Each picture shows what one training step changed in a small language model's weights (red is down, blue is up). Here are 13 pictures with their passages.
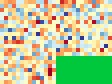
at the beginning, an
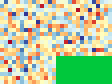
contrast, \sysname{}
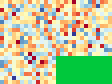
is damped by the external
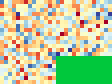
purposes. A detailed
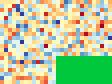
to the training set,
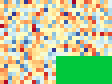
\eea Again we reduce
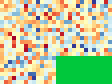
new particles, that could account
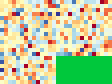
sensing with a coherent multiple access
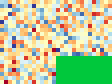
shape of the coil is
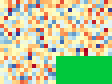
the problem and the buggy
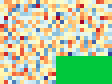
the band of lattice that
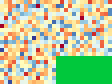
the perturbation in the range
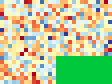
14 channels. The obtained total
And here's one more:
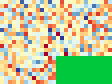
according to coding guidelines
